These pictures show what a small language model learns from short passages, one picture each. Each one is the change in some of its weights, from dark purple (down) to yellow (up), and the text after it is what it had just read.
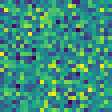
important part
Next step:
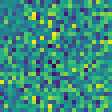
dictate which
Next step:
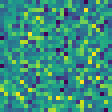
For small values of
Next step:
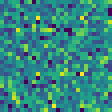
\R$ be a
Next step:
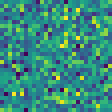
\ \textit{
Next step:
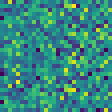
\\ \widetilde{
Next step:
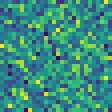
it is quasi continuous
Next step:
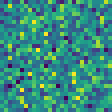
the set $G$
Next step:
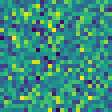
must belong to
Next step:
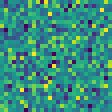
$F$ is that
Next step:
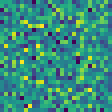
a complex projective space
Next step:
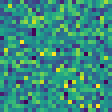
the study of
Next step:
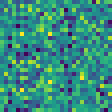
observations of
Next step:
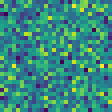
x, \underline
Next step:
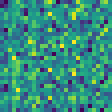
$S$ on a
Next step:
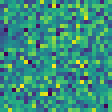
$, so that $$
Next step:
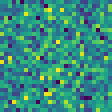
growth of the
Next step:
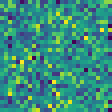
is a flat
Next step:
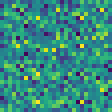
\mathbb Z$,
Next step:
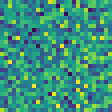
for the remaining
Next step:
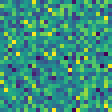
scope and
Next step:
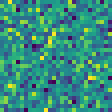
projection operator.
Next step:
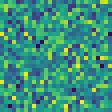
turn of
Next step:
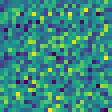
$B$ of
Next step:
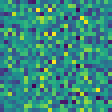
previous section, we
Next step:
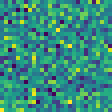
r$, in which case
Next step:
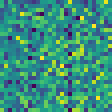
We think of the
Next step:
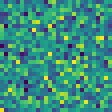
any incline
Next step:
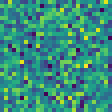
of forfeit
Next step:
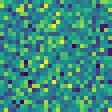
modulus of the
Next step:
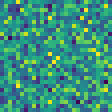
\Delta t +
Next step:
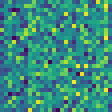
\qquad j =
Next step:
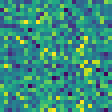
set of solutions,
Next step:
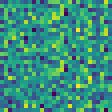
only on the point
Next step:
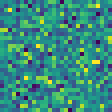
latter equality,
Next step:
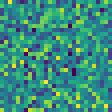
of a real operator space
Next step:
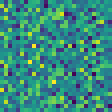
density has positive
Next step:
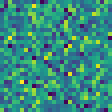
denotes the surface
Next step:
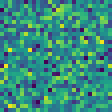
a common point for
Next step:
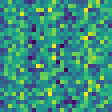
identities for the
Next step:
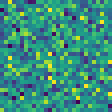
forment des
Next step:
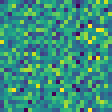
montre que
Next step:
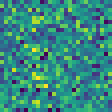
write the following
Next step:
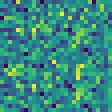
X$ such that
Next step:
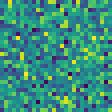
for the remainder
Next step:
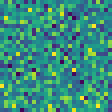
vector bundles
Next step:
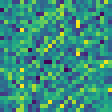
it suffices to
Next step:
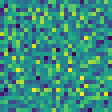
letters to denote
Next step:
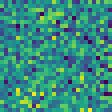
special case of
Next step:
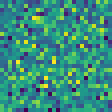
The following Table
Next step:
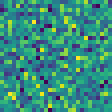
and therefore $$
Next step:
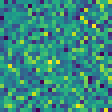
Using convexity of
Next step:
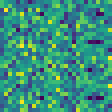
maintaining the
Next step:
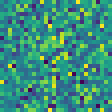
one from each other,
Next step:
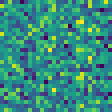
of truncated
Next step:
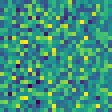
have been multiplied
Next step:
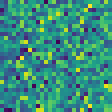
to the good
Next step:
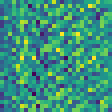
able to give
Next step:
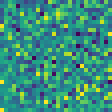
concept in
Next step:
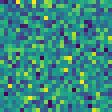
Since $\ll$ and
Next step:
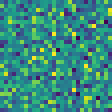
Hence, we can
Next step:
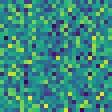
all } x\in
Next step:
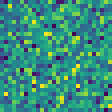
the $i$-th
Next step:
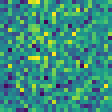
$-y$ with
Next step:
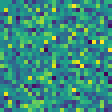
proposition, the
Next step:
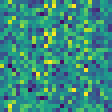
section. (Note:
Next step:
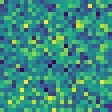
an additionally convex
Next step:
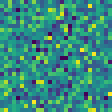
one finds that the
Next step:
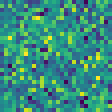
The Dirichlet
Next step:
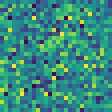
as matters
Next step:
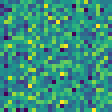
$\sigma ,\sigma
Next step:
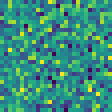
for $\delta$ small
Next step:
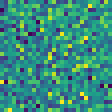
to $t$. In
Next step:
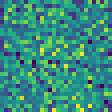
number of connected
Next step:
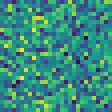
this Abelian
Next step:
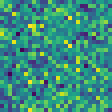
after a
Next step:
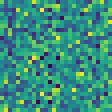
a delicate
